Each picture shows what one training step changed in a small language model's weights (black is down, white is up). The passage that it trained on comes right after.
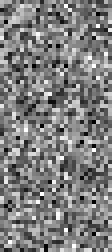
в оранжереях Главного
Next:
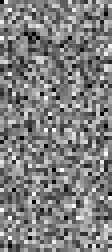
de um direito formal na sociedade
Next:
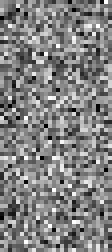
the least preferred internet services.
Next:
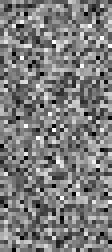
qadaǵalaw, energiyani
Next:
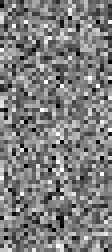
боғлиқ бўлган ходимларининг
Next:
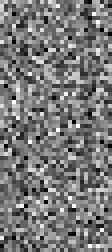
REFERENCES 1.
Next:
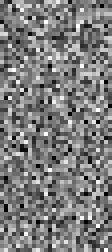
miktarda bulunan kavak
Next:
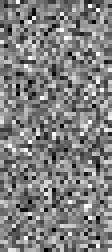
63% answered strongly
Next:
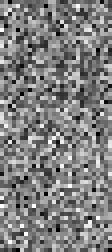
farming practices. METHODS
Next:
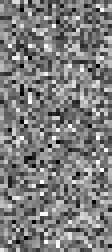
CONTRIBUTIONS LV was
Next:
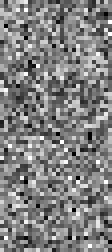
u o'ziga nisbatan ijobiy
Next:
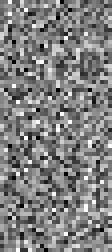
All experiments were run on a
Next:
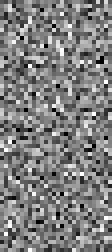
testable or verifiable at all)
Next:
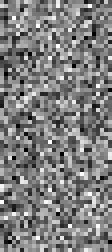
wurde auf dem Korrespondenzweg
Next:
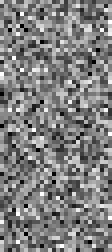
N1, Bogomolets National Medical
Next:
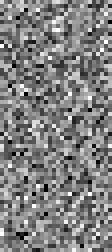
*Mainichi Shuppan
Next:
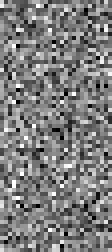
that could be performed within it, through a methodology
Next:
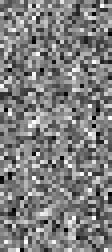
each Mucuna seed in an oven set to
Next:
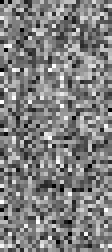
work in terms of security and privacy
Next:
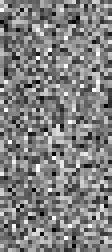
the annual production, yield factor,
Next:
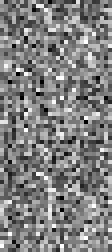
The samples were analysed in a single
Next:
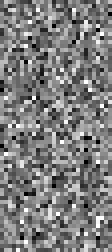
(aplikasi) akan digunakan
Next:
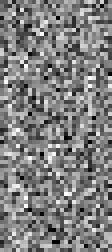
of Ukraine by the year of
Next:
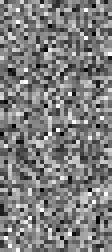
apoyo empírico que éstos
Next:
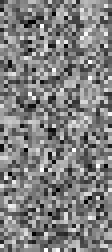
индикаторов в 2019 г. был
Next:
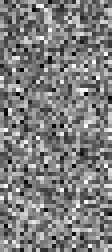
The average age of the participants is 69.6
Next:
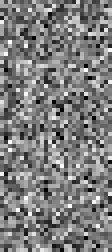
ўзида қолдирилиши таклиф
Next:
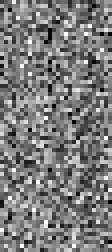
Slightly rough From the above
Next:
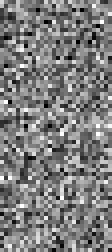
- rivojlanishning iyyimoiy
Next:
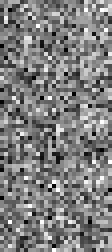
уезде насчитывалось 13
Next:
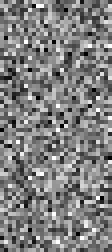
an athlete to first show maximum
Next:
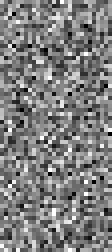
the stigmatisation of specific spaces
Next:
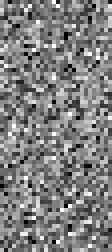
the Farnesyl Diphosphate
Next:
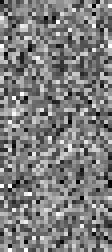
optimallashtirish. Materiallar va tadqiqot
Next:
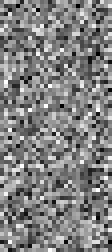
contributions MK, OJ an JM conducted
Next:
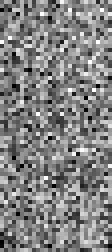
ko’ngilochar takliflarni
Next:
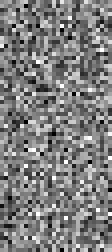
Commerce education via e-learning
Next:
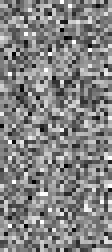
exposure to scientific and culturally
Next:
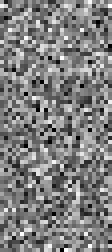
Particular Purchase Format: The following
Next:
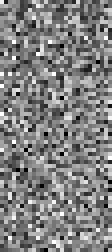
data integrity over three months testing period.
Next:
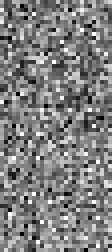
range of assets and built environments.
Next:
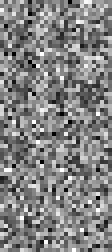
ma'lum darajada o'z ta'sirini
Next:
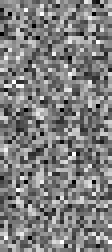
tariqasida Rossiyaning
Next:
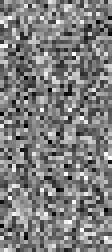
nature of morphological changes in the common
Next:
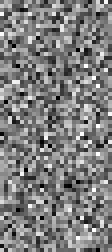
agar terciptanya kepercayaan
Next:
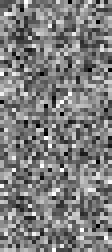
new forms of jumping techniques,
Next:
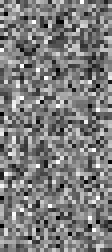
с киберсигурността. Примери
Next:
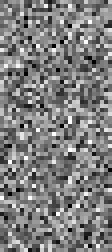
80% of σ_u . Bars
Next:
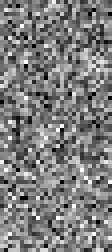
kelgan ot (ko'pincha
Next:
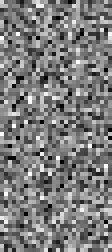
this as a premise, this proposal is based
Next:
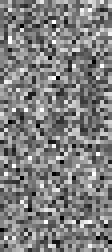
maydon kuchlanganligi nolga
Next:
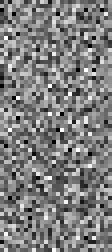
See also: Kerikmäe,
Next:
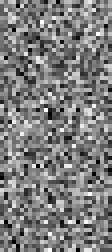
standards on the behalf of their maximum
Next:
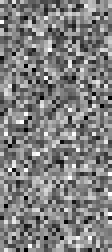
the peak voltage (V_P) to
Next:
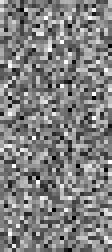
the above inequality yields
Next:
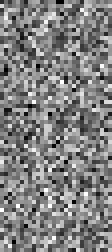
multi-business firms. Thus,
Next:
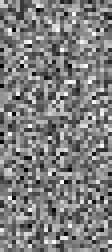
have been prepared by the reaction of
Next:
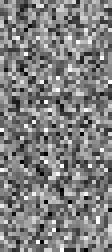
of HIV-1 coreceptors.
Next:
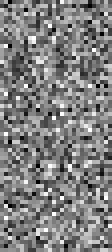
means that magnetic field strength,
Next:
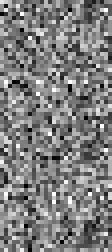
expectations and attitudes are associated with the
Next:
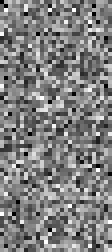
beri KKP Markaziy
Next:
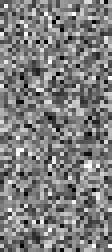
Study on Circumferential Total
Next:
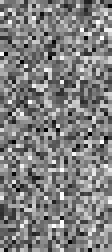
Caso Pedro Miranda
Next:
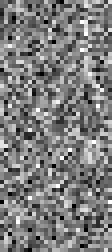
Instituto São Rafael.
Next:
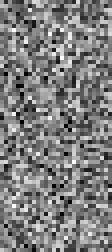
stages of the firm, when the generation of
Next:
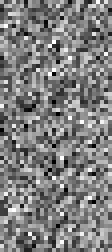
выписывает журнал
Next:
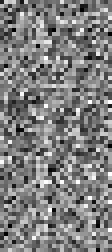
Based Collaborative Filtering
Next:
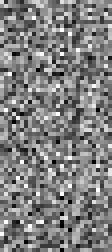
their use for creative and practical purposes.
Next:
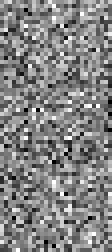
effect of service quality on students’ satisfaction and
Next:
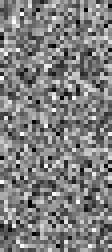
дизурией. Синдром
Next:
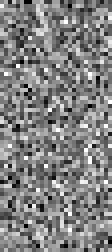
authors have used machine learning to identify
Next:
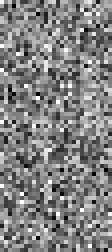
возможность улучшить
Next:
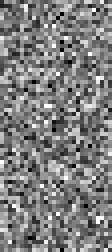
(DLW), Two-Photon
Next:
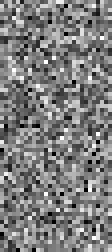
tenemos que dejá: quiero
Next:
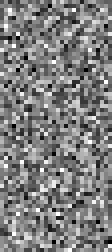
White Paper Back to the
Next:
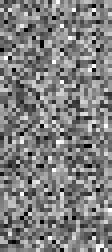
la DMA (Real Decreto
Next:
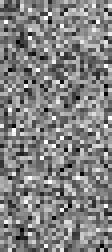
number of participants if possible. (2) one limit
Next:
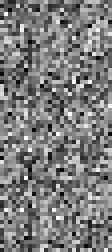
гонартроз Артроз – бу
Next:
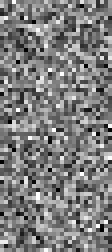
moral integrity, provide a way to change how
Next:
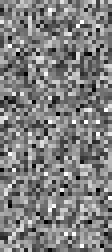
estudantes tinham uma visão de como a
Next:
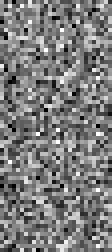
O suicídio, compreendido como
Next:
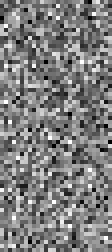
considered in the article. Review of
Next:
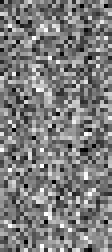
Ankole, forced labor of
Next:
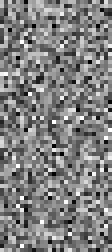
different ways in which modernist rural planning
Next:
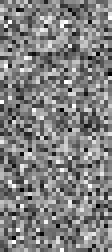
Foot and mouth disease →
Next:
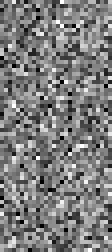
of physical culture]*, 6, 97.
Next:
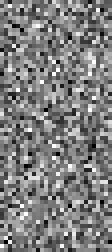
Eine Regierung des Volkes,
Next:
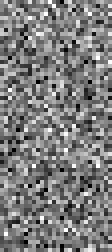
schools are an indispensable component of
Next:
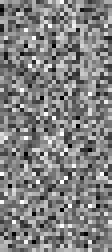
20,05 % аварий были
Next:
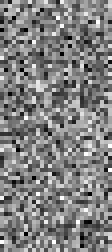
government-sponsored disinformation
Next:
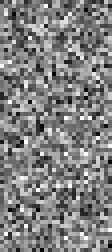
compounds can enhance nutrient
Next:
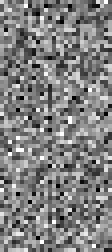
point data. The software used is
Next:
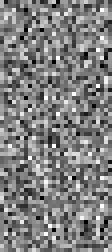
kötü yönetimler konusu
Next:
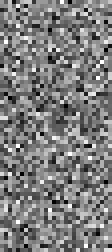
avaliação dos parâmetros de
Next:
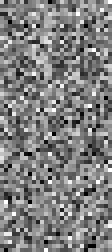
European standards. It suggests policy
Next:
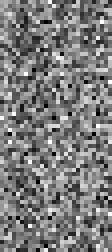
le rapport entre l'EBE et le
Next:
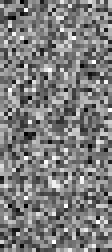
but calculus brought a systematic approach to
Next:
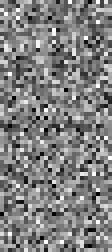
jihatni inobatga olish
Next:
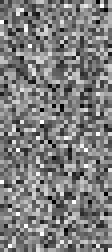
caused by various factors which constrain the development of
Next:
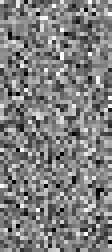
enquanto 10 (6,6%) estudantes se
